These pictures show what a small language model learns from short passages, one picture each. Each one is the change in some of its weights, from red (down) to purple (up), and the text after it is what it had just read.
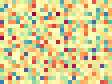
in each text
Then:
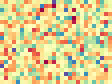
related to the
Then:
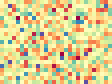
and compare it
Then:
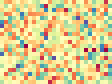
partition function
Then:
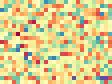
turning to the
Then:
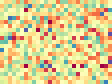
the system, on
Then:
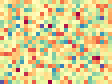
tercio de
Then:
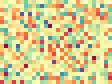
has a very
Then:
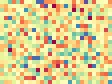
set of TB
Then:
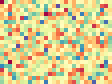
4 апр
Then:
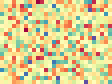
cent quarante
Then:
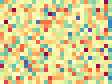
parts of these
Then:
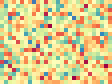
method of the
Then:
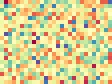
At the limit
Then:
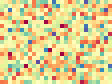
a sense
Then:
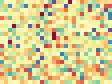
BHs at
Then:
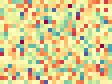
For every
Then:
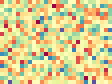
limits of the
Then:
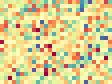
pointed out.
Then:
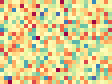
información como
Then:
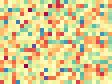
to two or
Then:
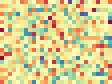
passed on
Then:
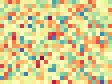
is the difference
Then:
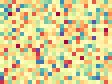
in Stanek
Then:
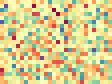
in this sample
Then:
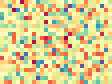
each pion in
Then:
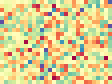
en permanence
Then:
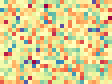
implies a
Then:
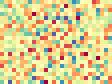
an average
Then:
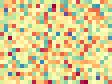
of them,
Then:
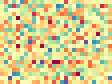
the couplings
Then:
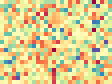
observed in other
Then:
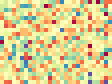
proportional to
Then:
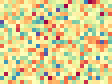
Using a
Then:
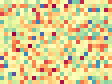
obtained along
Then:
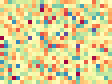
an XSS
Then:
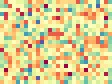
indicates a
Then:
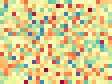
theory or the
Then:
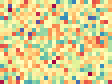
noise will be
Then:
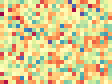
more straight
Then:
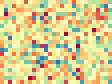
an additional
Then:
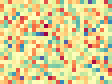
interactions of
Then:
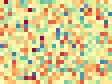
to validity
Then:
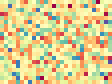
emission at
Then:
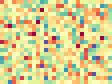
des Kantons
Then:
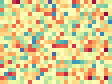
assim como a
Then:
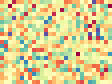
star formation
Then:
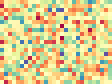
poor fit with
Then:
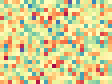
meet the
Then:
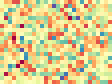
is a particular
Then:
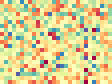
curve that
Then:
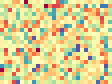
species as the
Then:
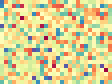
& FCC
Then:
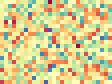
The results are
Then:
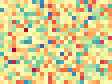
the median number
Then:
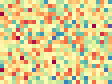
not been observed
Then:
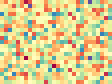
formation and
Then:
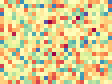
via a
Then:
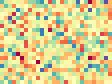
waveform. The
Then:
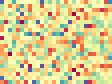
a phase lock
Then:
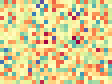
GL model in
